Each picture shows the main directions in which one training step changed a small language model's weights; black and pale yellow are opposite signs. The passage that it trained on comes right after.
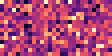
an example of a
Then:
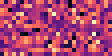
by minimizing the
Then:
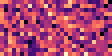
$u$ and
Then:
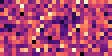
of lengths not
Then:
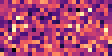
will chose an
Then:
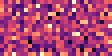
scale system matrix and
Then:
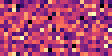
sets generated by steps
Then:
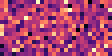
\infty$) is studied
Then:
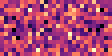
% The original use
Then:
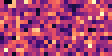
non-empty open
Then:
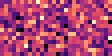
of $Z$ in
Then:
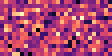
on the containment
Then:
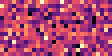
elsewhere for
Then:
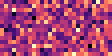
A$ we have
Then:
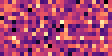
le crochet
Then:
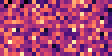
case.\\ So, let
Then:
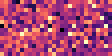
every tangent line
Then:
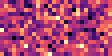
it does not depend on
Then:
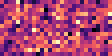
one-one. Suppose
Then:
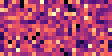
to control the second term
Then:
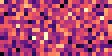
through the definition, one
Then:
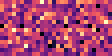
multidimensional nonlinear variational
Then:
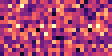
\one \oplus
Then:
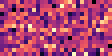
(H2) will
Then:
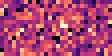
of this method for
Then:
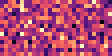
already mentioned Theorem
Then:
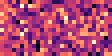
m_k \le
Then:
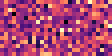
$\alpha$ is a
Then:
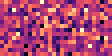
The present paper gives a
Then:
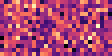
need the following modified
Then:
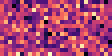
time delay.
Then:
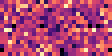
of nonorientable
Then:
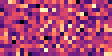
bases, we were
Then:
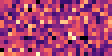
these wood
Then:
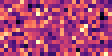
has no increasing subset of
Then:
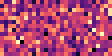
be a smooth domain in
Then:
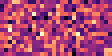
situation the the top
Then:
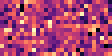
are infinitely many
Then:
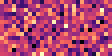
\parallel & &
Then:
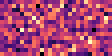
homotopy functors of
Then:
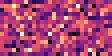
the densities
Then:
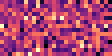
all $j\geq
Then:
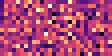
a), c) and
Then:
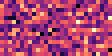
the image of the
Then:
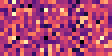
en utilisant
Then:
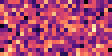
rid of these terms
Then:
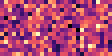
inversion results.
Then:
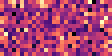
prove our Theorem, we
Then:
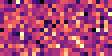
also satisfy $\ib$.
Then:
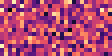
for constructing a
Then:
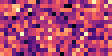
$z$ with
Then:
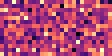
to develop a proper
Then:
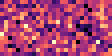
proves the uniform boundedness
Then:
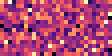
$-1$, corresponding to
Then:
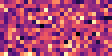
on the tail
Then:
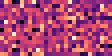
a finite union of closed
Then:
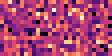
Now it is obvious that
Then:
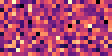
product induced by the
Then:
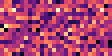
lot of properties of
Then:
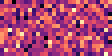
and its graphs}
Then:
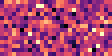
Keating in
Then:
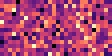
our main result can be
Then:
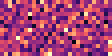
queried parameter
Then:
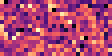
satisfying $i <
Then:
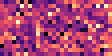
dimensions, it is
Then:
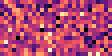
\right) <
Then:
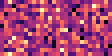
decreases the distance
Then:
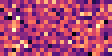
a precontact
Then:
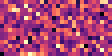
The following are equivalent.
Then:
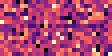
the above results are still
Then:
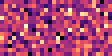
estimates for the heat
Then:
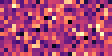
\phi ( \xi
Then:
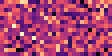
gives the finite dimensional
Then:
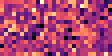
certain optimal network problems,
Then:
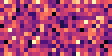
of different nonzero parts
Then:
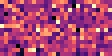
in this order. If
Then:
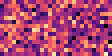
the parameters, how the
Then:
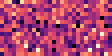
For any initial data in
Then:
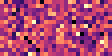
t & \textrm{
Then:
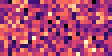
replace $\alpha$
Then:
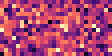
of these were soon
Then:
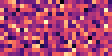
get the following result.
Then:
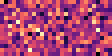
called {\it the
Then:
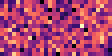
Proof:} For any $
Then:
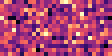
expand the probability in
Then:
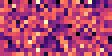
j\le n$
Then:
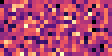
defined as the product of
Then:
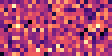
\to \mathbb
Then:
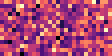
case of polynomials of degree
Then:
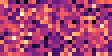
las variables son
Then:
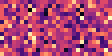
where $\gamma =
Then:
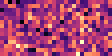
in $|I|$ variables
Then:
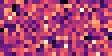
from 4--manifolds
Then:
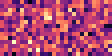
shedding and
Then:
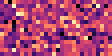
the collision operators
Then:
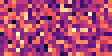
is a function of the
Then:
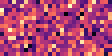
= 0$ for all
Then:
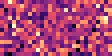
structure of the subjects
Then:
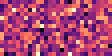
with the kinetic
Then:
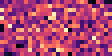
of an additive
